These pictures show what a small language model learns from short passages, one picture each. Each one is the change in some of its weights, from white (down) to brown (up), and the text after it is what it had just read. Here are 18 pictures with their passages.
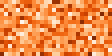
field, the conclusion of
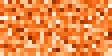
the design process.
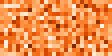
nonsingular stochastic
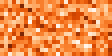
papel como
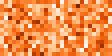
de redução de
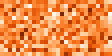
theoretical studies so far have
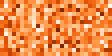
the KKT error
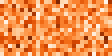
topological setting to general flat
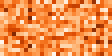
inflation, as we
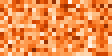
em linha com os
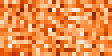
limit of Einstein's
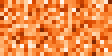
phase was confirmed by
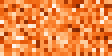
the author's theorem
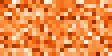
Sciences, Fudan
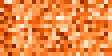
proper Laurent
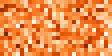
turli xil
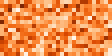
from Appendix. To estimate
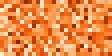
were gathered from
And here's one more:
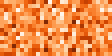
above.). However, if
